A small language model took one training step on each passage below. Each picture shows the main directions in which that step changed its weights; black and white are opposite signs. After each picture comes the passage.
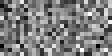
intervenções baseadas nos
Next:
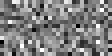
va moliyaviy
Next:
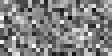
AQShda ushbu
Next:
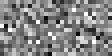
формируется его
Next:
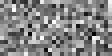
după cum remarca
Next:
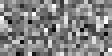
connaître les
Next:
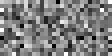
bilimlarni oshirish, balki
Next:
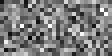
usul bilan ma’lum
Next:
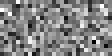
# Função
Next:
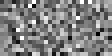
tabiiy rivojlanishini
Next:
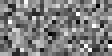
e a realidade material das
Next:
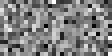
de escape para
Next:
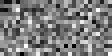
до радикального
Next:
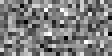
en adultos
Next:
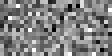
po części
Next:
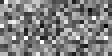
Also, woni
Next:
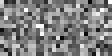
monde. Mais
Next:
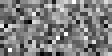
перейти на
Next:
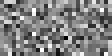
Representation of the
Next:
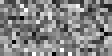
kirib kelganligi
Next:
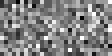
informação disponível para a
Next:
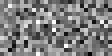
mixtos que
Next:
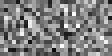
в зависимости от
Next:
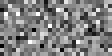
– harakatlardagi
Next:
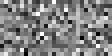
dessas variáveis para
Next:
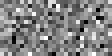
+ \sum
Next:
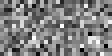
kurang adanya
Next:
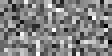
olfativa y les
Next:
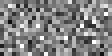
esa u atiga
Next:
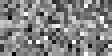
suv beradigan Farhod
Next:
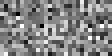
maken 4.3
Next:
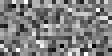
el flujo de información
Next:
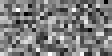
и освоение
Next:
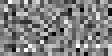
ao plano do
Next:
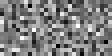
ularning rasmiy
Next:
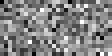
para enriquecer
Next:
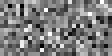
loja conta com
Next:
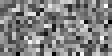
relación duradera con
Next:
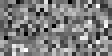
haqida gapirdi
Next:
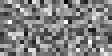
verimi almak
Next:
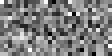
sonli asarlarni
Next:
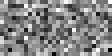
była wyrazem
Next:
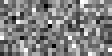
tararea mientras
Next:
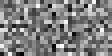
Searle că
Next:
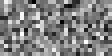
expose donc
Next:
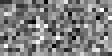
- Wat eet
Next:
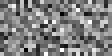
educación a distancia de
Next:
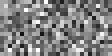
меняющих положения
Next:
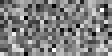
soumis pour
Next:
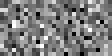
2-3 тадан
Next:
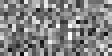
utiliza-se da
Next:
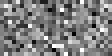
e) Empresario
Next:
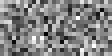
siyosiy partiya hamda
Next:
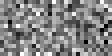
con la investigación y
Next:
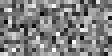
exíguo em
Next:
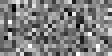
na saúde do indivíduo
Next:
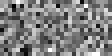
eng murakkab,
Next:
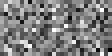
University, Doctor of
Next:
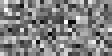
effective strategies
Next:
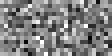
dengan namanya,
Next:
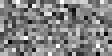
kerak. Masalan,
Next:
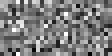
médio completo e
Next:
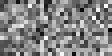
rivojlantirish va uning samaradorligini
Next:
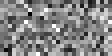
O antagonismo
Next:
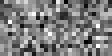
lozim bo'lgan
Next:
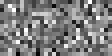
gestor público a
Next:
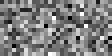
kita tinggal
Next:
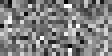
adalah sulitnya
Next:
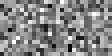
- استخدام
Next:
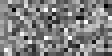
the Turkic
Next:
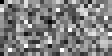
ichki ishlar
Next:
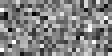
turish; - samarali
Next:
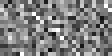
second half of
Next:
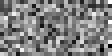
gráficos para a
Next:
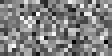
bilan kamayadi
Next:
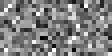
tizimlari kvant
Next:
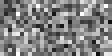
Esto podría
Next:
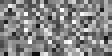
y Restauración
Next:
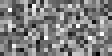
yaklaşık olarak
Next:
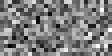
Annotatsiya: Ushbu
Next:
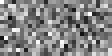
bilan stilizatsiya
